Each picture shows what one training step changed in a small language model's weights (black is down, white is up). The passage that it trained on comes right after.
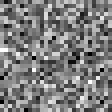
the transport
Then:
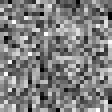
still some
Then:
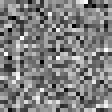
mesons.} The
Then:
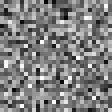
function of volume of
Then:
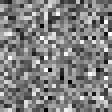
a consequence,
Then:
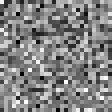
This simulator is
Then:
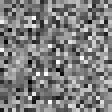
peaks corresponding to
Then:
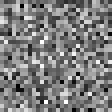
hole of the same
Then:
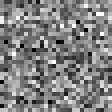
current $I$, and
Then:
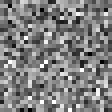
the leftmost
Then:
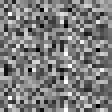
not be able to
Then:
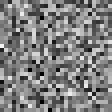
extracted using
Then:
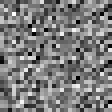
Pitch rate
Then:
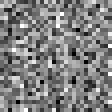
All alive new
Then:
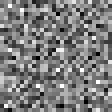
place within the
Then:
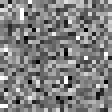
\theta_k +
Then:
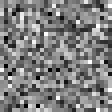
work constitutes
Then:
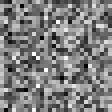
the individual models of other
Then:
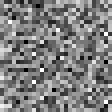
are composed of
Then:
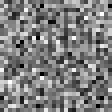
used for field studies has
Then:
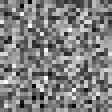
value and the P
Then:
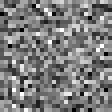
within the Bondi
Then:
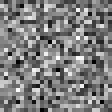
there specific challenges
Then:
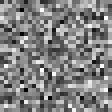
determine the true
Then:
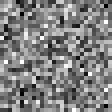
in particular, the
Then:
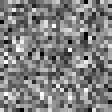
L.A., and
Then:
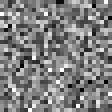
the unit object
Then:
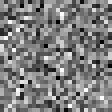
it is far from
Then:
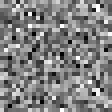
a hadron
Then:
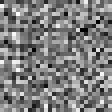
city, or
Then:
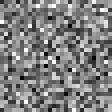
present in thorium
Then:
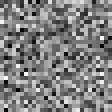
$c$ the
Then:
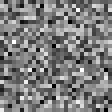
there was statistically significant
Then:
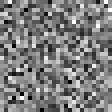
be further explored
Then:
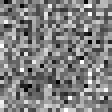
the reported values
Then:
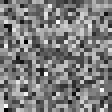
the same binding
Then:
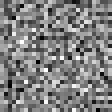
transmit through the
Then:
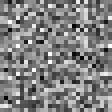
integral equation,
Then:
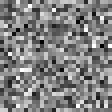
SME Small
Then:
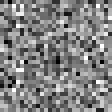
gravity at all
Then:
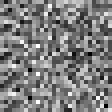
the total number of
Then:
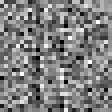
not only based on the
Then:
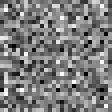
regarded as been
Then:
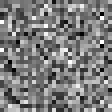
of these clumps
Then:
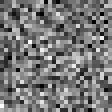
The dashed
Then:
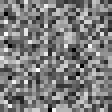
area, as well as
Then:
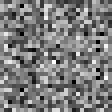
our knowledge, there
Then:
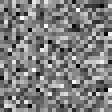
comparing to the
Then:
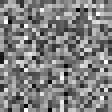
considered, while in
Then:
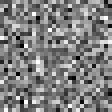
to briefly
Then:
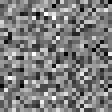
and is now
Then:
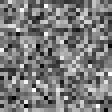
significantly affects
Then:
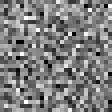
leaving the
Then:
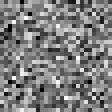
The question is
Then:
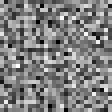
shown there is both a
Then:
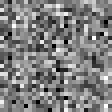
well in both of the
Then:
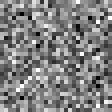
to persisting
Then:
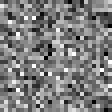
very likely in
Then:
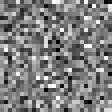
the 0-th order
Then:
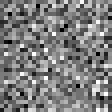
conductor and no
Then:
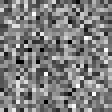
to be the same as
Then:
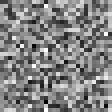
making and
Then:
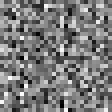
methods are being used by
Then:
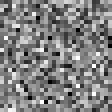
to search over
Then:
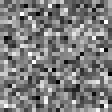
screen the
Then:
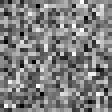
condition at the
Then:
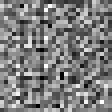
how this can be
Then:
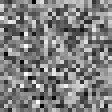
we know that the
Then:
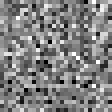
real LLM
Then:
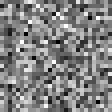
Column 12 in
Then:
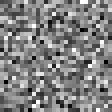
that calls the
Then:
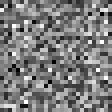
indicated in the
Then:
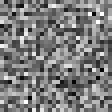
defined by the presence
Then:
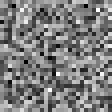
an exclusive
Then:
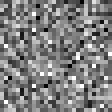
to either
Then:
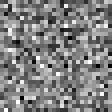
and does not arise
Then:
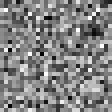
reduced velocity
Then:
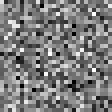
evolution is the same
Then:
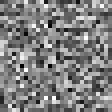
that three strategies
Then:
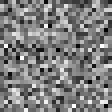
the “real”
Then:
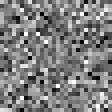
Both panels
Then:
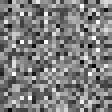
the NLS
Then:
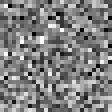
ville de
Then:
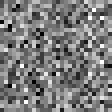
appear. The
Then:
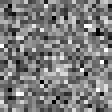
of Open
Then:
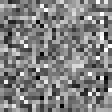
damaging the
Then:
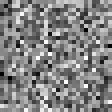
TLS level
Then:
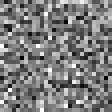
the total photon
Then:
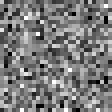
These modes have very
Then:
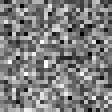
the out flow of
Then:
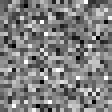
reasons why
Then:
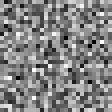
the cluster in filter
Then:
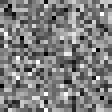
of teaching
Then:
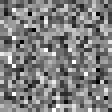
number of conditions and
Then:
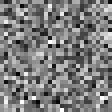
the bulk
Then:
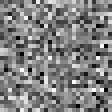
number absorbed
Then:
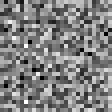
is the number of
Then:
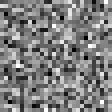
cancers, is
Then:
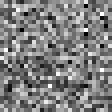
DT Reach
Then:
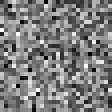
solution of sodium
